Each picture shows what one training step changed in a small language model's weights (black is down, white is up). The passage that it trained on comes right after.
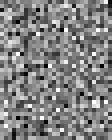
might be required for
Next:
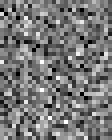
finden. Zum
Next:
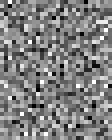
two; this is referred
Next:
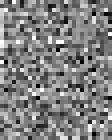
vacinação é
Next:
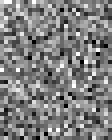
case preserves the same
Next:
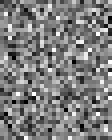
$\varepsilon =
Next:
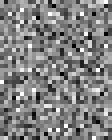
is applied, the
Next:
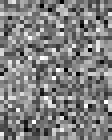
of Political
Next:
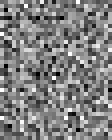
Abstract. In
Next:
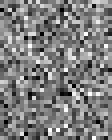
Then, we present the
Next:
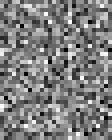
comprised of
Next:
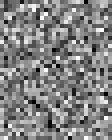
and that of GDP
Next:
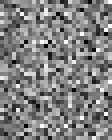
orientation of the
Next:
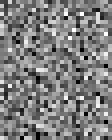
the rest of the
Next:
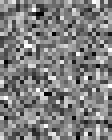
of the junction and
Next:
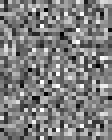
and the response rate
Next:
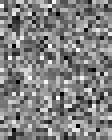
medium for this approach
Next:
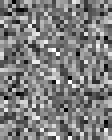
of software
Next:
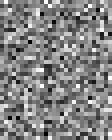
Pte Ltd
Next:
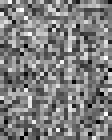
described in the research
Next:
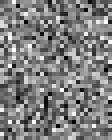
France, Col
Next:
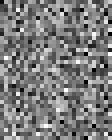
yardım etme
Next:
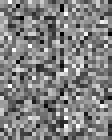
any point, and three
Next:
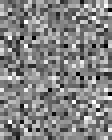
Knee Pain
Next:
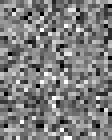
X)$. To obtain
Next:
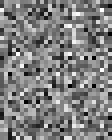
из кожи
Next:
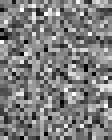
below or above the
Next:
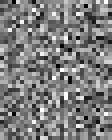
posts increases the
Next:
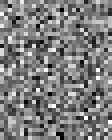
Fig. 1, which
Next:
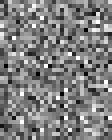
sources. In this
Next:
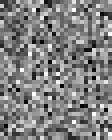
to a strictly
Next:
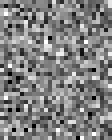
Lopes Dias
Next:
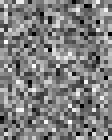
(factor 4),
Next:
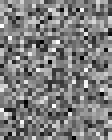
Fig. 8, corresponding
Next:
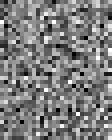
to select 50
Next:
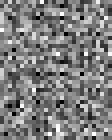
этди ва
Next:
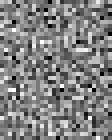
not significant differences between the
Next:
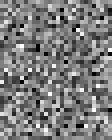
information. The first is based
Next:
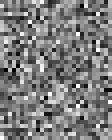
a pesquisa
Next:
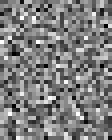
Another potentially
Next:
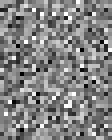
argue that ER
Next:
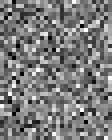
Berichte der
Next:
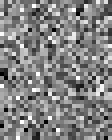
by “the relation to
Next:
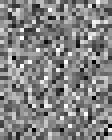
The parameters evaluated in this
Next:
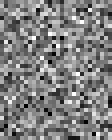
to convey information with
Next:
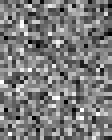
is necessary. The
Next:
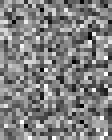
decision, official
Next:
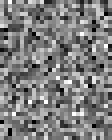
por outro lado em
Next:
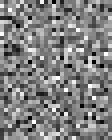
[44] Single
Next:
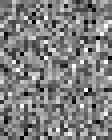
of the classic set,
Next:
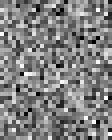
ternary phases should
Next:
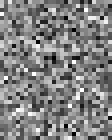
their impact requires
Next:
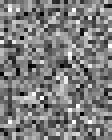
J., Denis
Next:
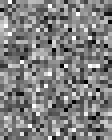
one prime number is
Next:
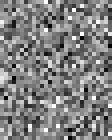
distribution with a given value of
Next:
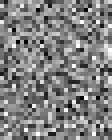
to distinguish
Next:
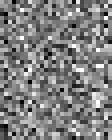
into four topological
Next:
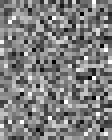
were successfully
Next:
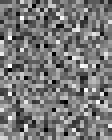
te verrichten.
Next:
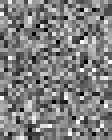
its impact on both the
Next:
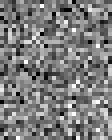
haben. Mit
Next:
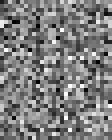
others). In
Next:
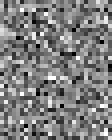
of these should normally
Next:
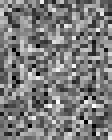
что в
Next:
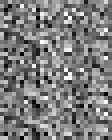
that the energy of the
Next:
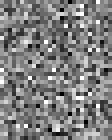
remains dominant
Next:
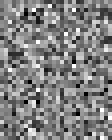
We can simply
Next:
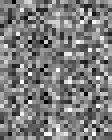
строя в
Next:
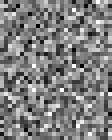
0$ with $p
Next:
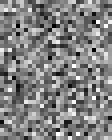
due to errors in
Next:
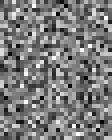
premature drug
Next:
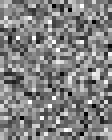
Moreover, recent
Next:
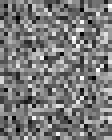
o influyen en
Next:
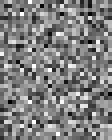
ciertos estados
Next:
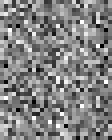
exames e observação da
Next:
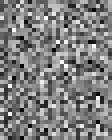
the sigmoid
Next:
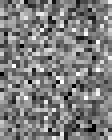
familiar como
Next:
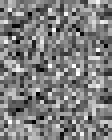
For all three classes,
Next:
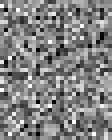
a service network can be
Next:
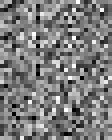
that adequate sample
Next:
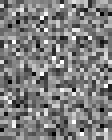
in learning in order to be
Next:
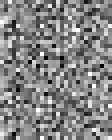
scale which predict
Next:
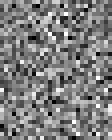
course reduces to
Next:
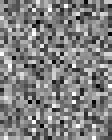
sector, one has
